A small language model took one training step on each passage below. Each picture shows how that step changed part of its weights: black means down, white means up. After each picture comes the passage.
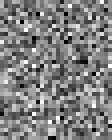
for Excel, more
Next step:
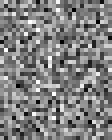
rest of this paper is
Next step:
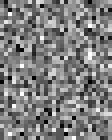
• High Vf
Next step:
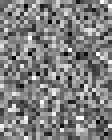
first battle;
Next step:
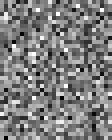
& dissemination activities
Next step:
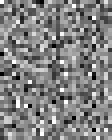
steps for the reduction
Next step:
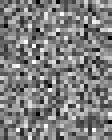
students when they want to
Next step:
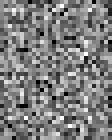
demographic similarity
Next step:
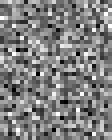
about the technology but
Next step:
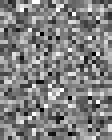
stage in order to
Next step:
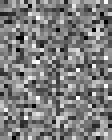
and political developments
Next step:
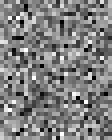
group of patients presenting with
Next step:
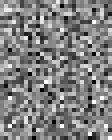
forward half
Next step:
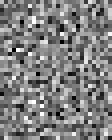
be compared directly to each
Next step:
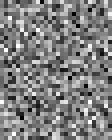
beam theory is
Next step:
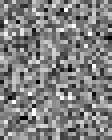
to confirm that the
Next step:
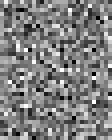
features of the interaction between
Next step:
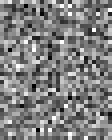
new patients suitable for
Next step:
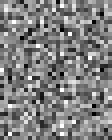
for Pakistani
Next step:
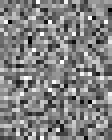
aim of the study was to
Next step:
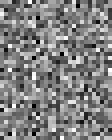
development delays, decreased
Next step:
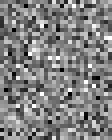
affirm they are
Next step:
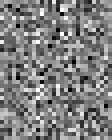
at developing an optimized
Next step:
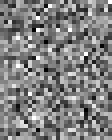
indicators were comparable in
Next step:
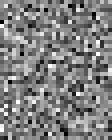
ha) has now
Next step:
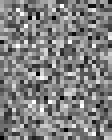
such as selecting,
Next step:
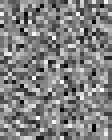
findings, and dynamic
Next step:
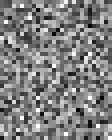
is equipped with
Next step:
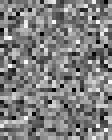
populous canton
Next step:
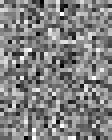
use of grids that
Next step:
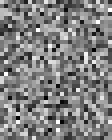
These processes are defined
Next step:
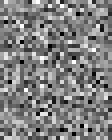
supports a direct
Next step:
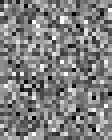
is done using optimal
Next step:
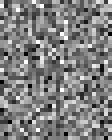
For every $x
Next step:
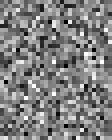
section, we study a
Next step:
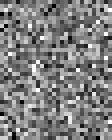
and cooperative
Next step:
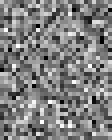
to call this school as
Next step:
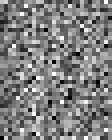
single wire above a
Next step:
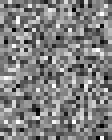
cavity. I.
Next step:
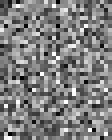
in the present paper we
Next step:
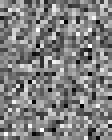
several metaheuristic
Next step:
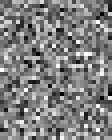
and heavy metal
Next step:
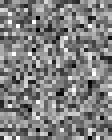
reliable and environmentally
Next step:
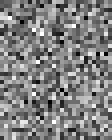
logistics system
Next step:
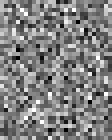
resulting in a sample
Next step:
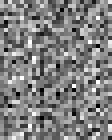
Conversation Analysis
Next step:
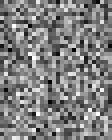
The analysis also showed a significant
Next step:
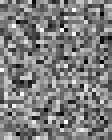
During first year of
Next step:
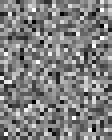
molecular docking
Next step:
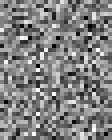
source of mineral
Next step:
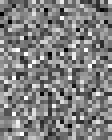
health research. At the
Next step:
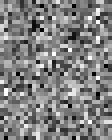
The *Lekhan
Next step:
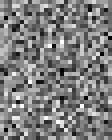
Light pollution
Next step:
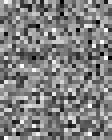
of non-healing
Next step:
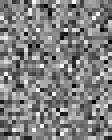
inductor used to
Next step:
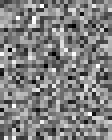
food insecurity
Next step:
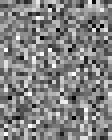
program was developed and the
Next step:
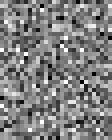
community. These joint
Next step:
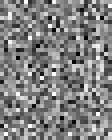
made tangible and
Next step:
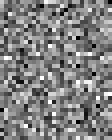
(b) respectively, which
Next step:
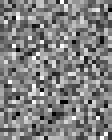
feature is observed in the structure
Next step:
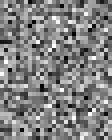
at Universitat
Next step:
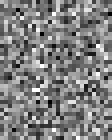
an electronic application
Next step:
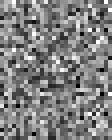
learning computationally efficient
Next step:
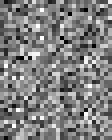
Access This article
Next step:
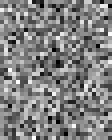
has a depressant
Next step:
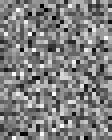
are considered to belong to
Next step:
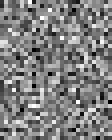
cocoon like
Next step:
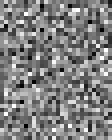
Curtin University of
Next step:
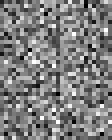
algorithm the following elements are
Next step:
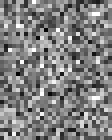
preferable app for
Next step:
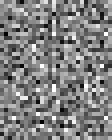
so in this design, we
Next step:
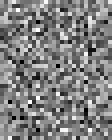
following themes Theme
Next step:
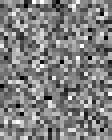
counts indicates possible
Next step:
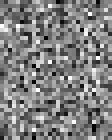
scalable and accessible
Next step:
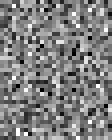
be formed in the
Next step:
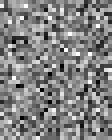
next steps in the
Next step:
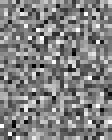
of this problem, examined
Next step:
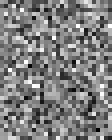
are cumulative or
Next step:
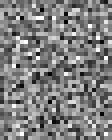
Suria A,
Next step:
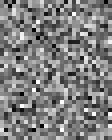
most common sources of
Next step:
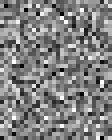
increase sign. increase of
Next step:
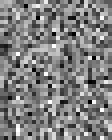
focus on the utilization
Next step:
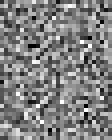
the network, numbers
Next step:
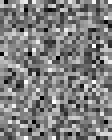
protested by Union,
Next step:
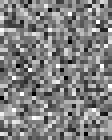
arresting or
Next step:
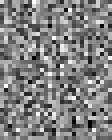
as illustrated
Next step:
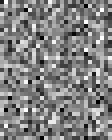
settings, peace
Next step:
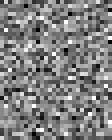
faba bean and
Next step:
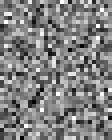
error free
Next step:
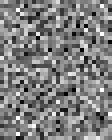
this study, several sensors
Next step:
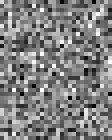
preventive strategies like
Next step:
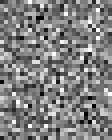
the spread of the
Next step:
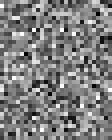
Data management in the
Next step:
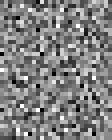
conductivity of the
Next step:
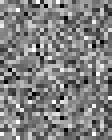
military force
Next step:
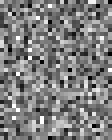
makers in Mould
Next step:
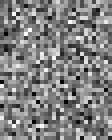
firm in our
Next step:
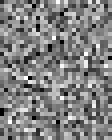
designed to match the
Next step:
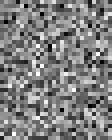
triggers its learning
